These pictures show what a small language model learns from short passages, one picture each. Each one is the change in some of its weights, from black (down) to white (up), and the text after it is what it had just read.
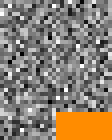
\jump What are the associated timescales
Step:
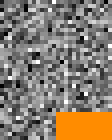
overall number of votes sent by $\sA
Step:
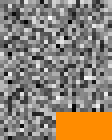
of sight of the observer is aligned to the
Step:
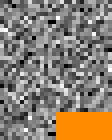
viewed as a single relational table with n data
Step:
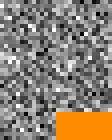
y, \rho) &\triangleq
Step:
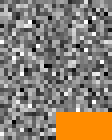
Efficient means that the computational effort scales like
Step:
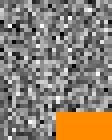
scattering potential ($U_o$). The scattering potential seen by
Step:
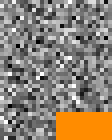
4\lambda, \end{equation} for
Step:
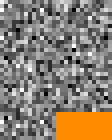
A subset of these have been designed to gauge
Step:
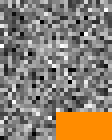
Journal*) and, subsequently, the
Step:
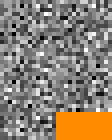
2D material and substrate surface where red and blue regions
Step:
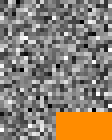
the KELT survey. These methods are applied
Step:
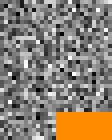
is an even function of $x$:
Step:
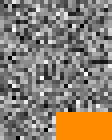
the $R$ magnitude was chosen so as to exclude
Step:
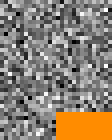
8 before formulating his inequality.
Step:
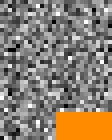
our approach in Section~\ref{sec:approach}
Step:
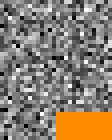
host galaxies in circular annuli after masking
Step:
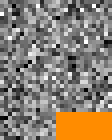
and horizontal contours of quenching
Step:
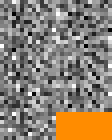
such as the time of day, the number of
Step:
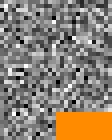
the evolution can be restricted to nucleons (starting
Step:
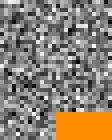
GRIM in league 4 of the 2005
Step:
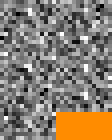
has been shown to be potentially larger than previously
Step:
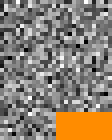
comparing it to empirical risk minimization
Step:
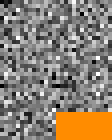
partition function can obtained using the following relation,
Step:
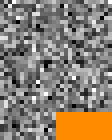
for individual $C_{\ell}$ bins can become large
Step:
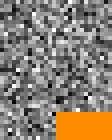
to this commutator (since it
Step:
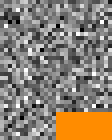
In the {\em classical} picture, the lowest
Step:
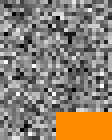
models. It is in this way that the localized
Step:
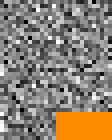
the DA, The number of the augmented
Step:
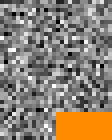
transition at $(\beta_c,k_c)$ with
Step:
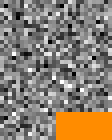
in \ct{N3} by using the energy
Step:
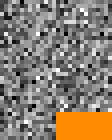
consistent instrument characteristics, sampled over at least
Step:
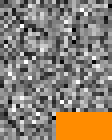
are not captured by the DFT calculation in
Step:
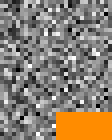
Foundation of China under the project
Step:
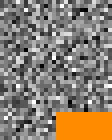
the ones mentioned above, the number of elementary
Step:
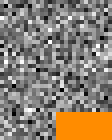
PGS regions and then searching for
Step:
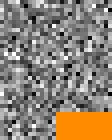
resolution numerical simulation, that this is indeed the case.
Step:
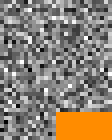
misalignment, the mirror is no
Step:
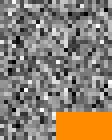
and green (stone and iron). They can
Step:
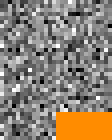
with a momentum of 0.9, weight decay of
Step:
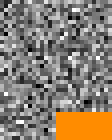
up to six H atoms initially, where even H
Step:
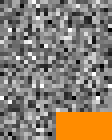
temporal dependencies of a sequence, since we can only
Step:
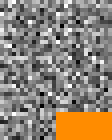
\end{array} \right), %\nonumber \\
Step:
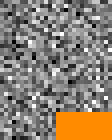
the wavefunction given by $|p,\uparrow
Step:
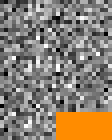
multiferroics, i.e. materials
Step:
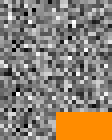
of redshift by following the method presented in Masci \&
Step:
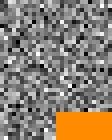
chain may be written \begin{equation}
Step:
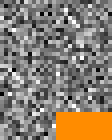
FQHS also develop. Notably, sample
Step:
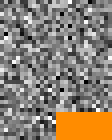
setup sketched in Fig.
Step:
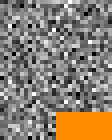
observables and an evolution parameter $ \phi$ so they
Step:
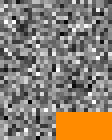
heavy baryons in the light-front approach,''
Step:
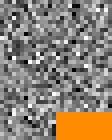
system depends strongly on the observational uncertainties.
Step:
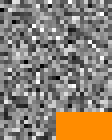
system of weakly coupled high-Q resonators.
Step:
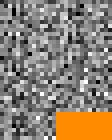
using the on--shell mass constraint). This approach
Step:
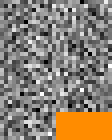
the formation of the quasiparticle as well as the
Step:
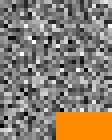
particular interest is the possibility to find RGI relations
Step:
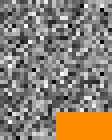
many many orders of magnitude) for the absolute
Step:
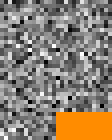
diverse ways when engaging with conversational
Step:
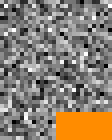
you to refrain from putting more than
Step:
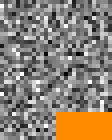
Carlo calculations of the atmospheric neutrinos
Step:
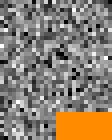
classical strings}. More general delocalized string
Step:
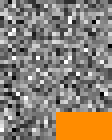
\textit{statistical estimand} that can be
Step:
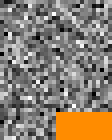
frameworks. Furthermore, we presented general considerations
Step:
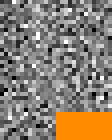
rotation curve in \cite{bovy13}; the
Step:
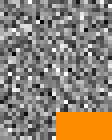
combiner where it is mixed with the reference
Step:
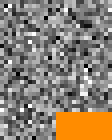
for the supersolid is found to be significantly smaller than
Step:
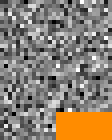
results demonstrate how pre-trained Large Observation
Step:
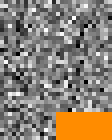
timely replacement of batteries and reduces
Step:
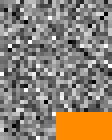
of this data is displayed in Fig. 12 for
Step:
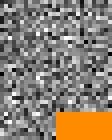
reasoning in mathematical physics is naturally
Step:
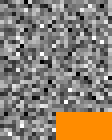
these activities and lessons with their
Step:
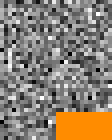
electron analyzer are parallel with and perpendicular
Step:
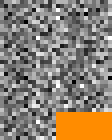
the star. Consequently, the theoretical neutron star
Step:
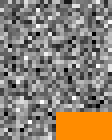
of Physics, Nanjing University,
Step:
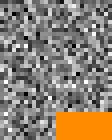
slowest approach, with an average runtime of
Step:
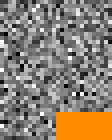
presence of red noise, its presence likely impacts only
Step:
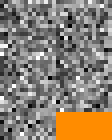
such reasoning exists for TI crystals.}
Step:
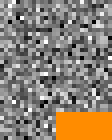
\citep{vanderWel14}. At
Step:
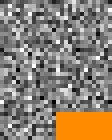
studied using the quantum mechanical model, which shows good
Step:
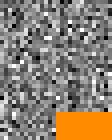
and active galactic nuclei must be
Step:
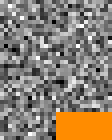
r_{Q}$ one recovers the curvature
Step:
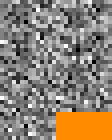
the mass of the surface layer, which is determined by the
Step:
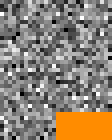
reject seven galaxies for which our measurements strongly
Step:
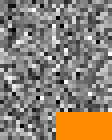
circadian oscillation are masked which makes
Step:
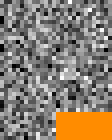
crucial parameter to discriminate among different formation
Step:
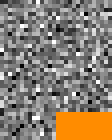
deterministic truncation protocol are the same as
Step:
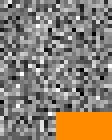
parameters $q(z)$ with respect to redshift
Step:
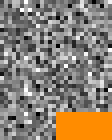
surgery. From a clinical point of
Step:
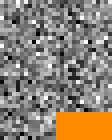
are set at an initial distance of 12.47
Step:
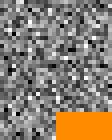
spheres of the other side (upper left
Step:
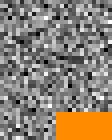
continuity of the velocity fields and forces on
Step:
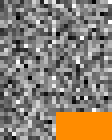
incident signals to the users located on both
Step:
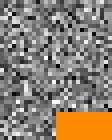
transmission electron microscopy were found to be the top
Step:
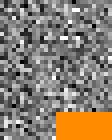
static wireless mesh networks in complex
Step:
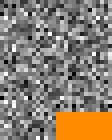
in its post-AGB phase of evolution. We
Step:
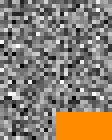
as many tests as possible and for this suitable
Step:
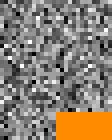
sources is proposed. \begin{figure}[t]%
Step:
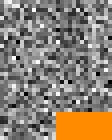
number of layers (Supplementary Fig.
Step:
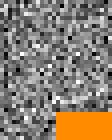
highly accurate calculations are compulsory to obtain these
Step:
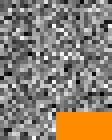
interest in designing larger teams. In the case of
